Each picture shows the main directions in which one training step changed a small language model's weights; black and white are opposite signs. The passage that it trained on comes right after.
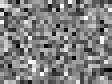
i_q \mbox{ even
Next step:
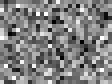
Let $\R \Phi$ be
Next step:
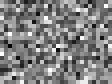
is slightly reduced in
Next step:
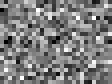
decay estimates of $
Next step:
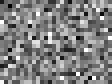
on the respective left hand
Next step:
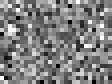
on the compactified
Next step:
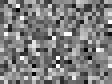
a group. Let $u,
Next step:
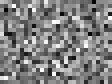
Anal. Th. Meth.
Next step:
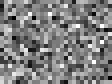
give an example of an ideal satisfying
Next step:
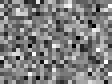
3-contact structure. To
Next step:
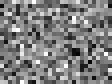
ms because it results in a
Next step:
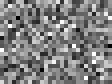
in $S$ and this implies
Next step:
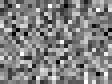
space $X$ does not need
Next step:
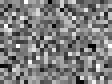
a second 2-handle which
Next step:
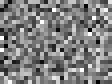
\to \infty$. For
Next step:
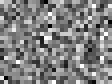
The following energy estimate holds for the
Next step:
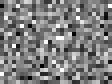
be a Gaussian field defined via $
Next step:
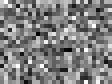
on the limiting distribution in Theorem
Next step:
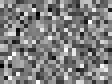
Items \emph{1}
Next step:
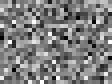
have \begin{align}
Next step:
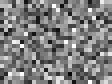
by itself does grant
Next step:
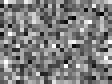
or was not a pivot
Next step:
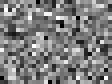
consequence of the dimensions of the
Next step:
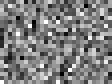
$ of degree $n,$ at
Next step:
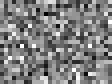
of the panels of
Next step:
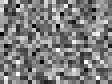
constant. We also prove positive constant
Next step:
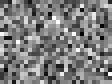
particular fibration involved can be
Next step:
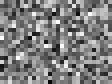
Theorem \ref{Achi},
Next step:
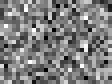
factorizations imply that the
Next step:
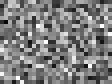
generated line bundle (for example,
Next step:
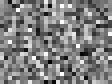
complemented subspace has finite dimension
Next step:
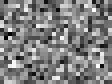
quotient with respect to the equivalence relation
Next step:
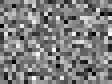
and \ref{th3}
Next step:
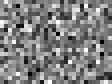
semi-classical limit was
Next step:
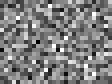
$n$ and $\varepsilon$.
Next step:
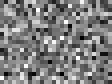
of standard discretisations can be
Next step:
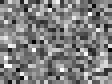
\in {\bf aut}
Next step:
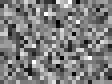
of the solution of the minimization
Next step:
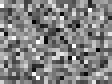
for both independent variables becomes equal to
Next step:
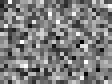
an uncountable set satisfying
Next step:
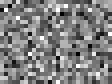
seven equations for the seven
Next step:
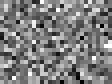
\begin{nlemma} If
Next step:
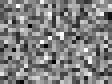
an isomorphism between $\C$ and
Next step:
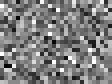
\begin{prop} A metric
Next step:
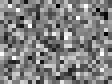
the coordinate $q_\ell$
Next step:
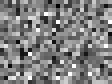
the three NNs of
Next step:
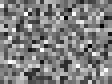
some known construction of complex structure on
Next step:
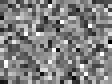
$G$ is given by
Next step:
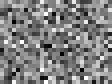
is bounded in $\H$ by
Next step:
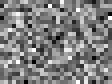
then been analyzed in dimension
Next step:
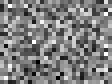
\end{center} \bigskip
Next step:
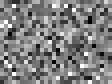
for the apogee
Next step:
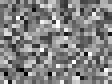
other hand, we can calculate
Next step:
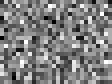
If a finite lattice $L$
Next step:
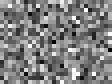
and all integrals above are
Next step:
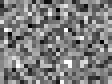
have that the $r_j
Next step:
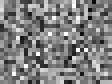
depends on the target
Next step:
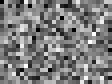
we can square the numerator
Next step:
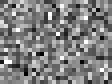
convention that the first column of
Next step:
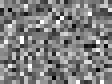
\hdashline \displaystyle
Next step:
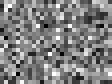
defined. \nl We
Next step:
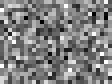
step $(b)$ uses the
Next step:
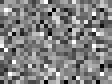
\leq 0 \eqno
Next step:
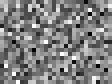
method should have a larger absolute stable
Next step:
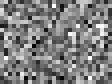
amplification factor becomes
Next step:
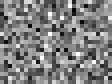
two other agents. Hence,
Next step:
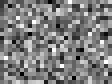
for $Q(n)$ that
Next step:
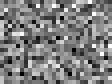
southern pole,
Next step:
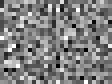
not a topological invariant as the
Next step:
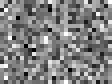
disk (particle) with
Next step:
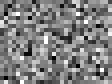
property, then so has ${\mathcal
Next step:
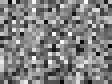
W_J. \] The following
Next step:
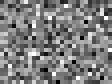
the SV spectrum of
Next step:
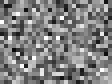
(\beta)$ converges $\bb
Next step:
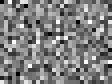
the \textsl{minimum
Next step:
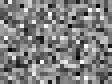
displaying in the following
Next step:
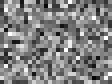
groups. More concretely
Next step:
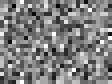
lattice MBB structure.}
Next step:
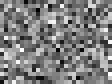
A range of techniques is
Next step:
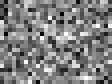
retained in the $
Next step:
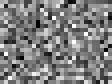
without extensive commuting.
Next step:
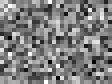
link $K_{\epsilon}$
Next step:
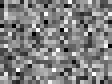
which we are going to be
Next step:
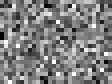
system, in kVA.\\
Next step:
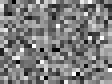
grid diagram of size 13.
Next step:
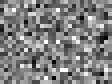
proof and references for previous
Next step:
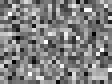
cost functions is possible, if
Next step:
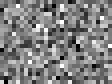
bundle projection. (Thus,
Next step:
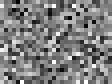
whether they were interested in
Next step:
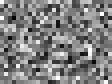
and $$ \begin{aligned}
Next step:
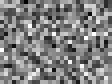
the weight data is given by
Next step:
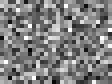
the negative real axis in the
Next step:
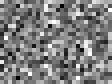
corresponding Gathmann space of
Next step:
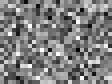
the initial condition, given by
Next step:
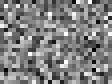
calculation.** Each
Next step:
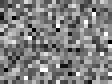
such a $U$ is almost
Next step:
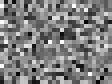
exist so long as the intersection of
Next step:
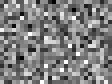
ofzero integral, note that this
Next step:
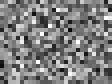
\end{squareex} We
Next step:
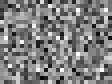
$i_\la$ and
